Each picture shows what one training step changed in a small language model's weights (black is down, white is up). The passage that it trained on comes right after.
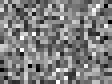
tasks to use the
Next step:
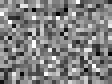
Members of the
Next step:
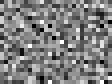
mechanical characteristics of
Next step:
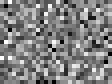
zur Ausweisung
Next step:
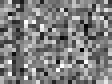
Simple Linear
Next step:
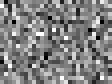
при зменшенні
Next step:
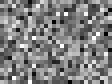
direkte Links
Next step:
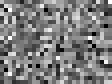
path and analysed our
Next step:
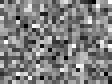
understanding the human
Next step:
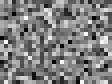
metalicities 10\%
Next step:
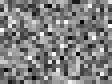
galactosa –
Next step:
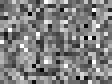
decisive factor in
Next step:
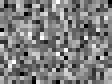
to any building energy
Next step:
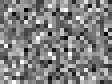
relays links is
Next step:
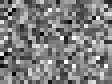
goes to zero).
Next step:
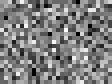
Lembro-me que
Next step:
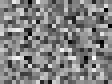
JURNALI 2
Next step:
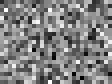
The projection of such
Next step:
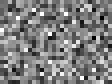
globális internet
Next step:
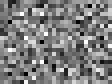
P₃, media
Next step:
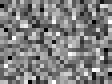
taking into account its
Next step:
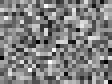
18th December
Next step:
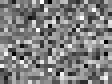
transcendental. En
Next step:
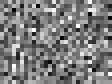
2 shows how significant is the
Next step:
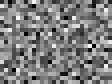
lives, protect
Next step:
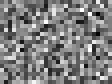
sector S48. The
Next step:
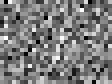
performed effectively on a
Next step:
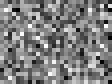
The result can be seen in
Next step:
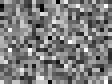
of occupying more
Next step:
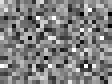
quite early, but
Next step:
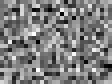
cold inflow and the
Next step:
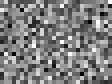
is one of several
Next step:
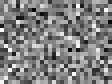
by the Fonds de
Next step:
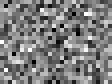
of stakeholders the
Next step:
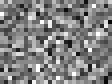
turi; ekran
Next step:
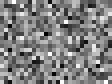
have to raise its value from
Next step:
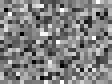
particularly as applied to
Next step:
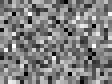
possible that there are still
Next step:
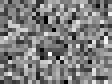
for assessment of students
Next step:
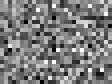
was moderately active
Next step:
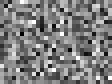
Pathogenesis of
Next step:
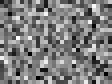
code Generating a
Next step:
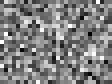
need for improvement and
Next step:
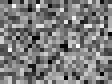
*J. Control.
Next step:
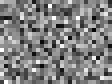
clearer from chapter
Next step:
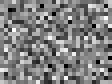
the analytical estimate of
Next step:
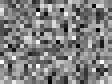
ook zijn alle
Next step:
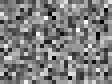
1. Energy units
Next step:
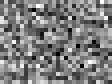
addressed in the book
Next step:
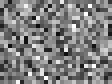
actor: requester
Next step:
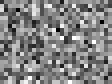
corona the second zone
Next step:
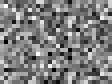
between the production and the
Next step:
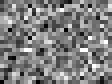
from the theory has also been
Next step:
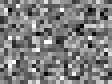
layers i.e.
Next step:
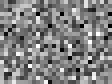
públicas como a
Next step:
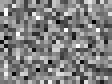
muscle contraction
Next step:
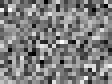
une semaine
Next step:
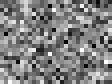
two core issues of
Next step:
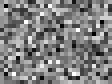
precariedade, a
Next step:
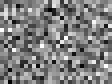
terms $\mu_E$ and
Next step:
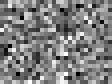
\end{equation} with
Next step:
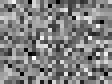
MEV across nine
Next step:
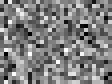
empresas uma
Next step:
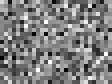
of the axial current).
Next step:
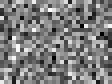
In this work we consider the
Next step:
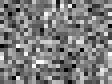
redactar con la
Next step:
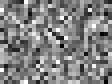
o‘ziga xos
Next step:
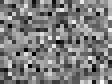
the same velocity as
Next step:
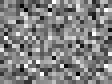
RSS detection method using
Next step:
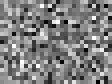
order to clarify how
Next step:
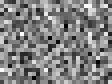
una dose stabile
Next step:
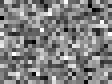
not been investigated in
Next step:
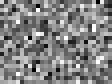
ionization position to the
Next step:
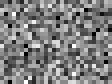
protect several
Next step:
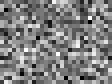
outcomes with simple
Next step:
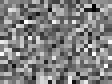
the execution of the
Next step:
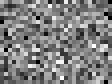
designed specifically to
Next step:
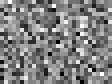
might be relevant
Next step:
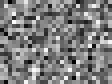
mesh size of three
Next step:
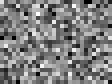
this observation could be that
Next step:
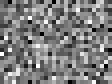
try to find correlations
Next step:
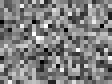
and formation models have been
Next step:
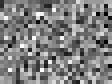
sporită prin
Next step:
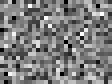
optical absorbance
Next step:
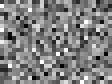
to differently depending on the
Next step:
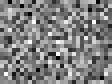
the constraints set by the
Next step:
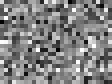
encontrados ao
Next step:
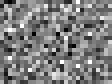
uchun asosiy
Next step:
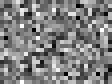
model parameters. According
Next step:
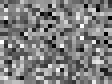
ritu the pitta
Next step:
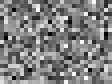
by endometrial
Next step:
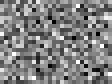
result may be useful in
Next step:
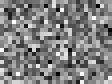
proportional to the
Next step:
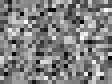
hemorrhage were
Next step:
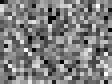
The purpose of
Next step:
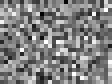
the posterior density of
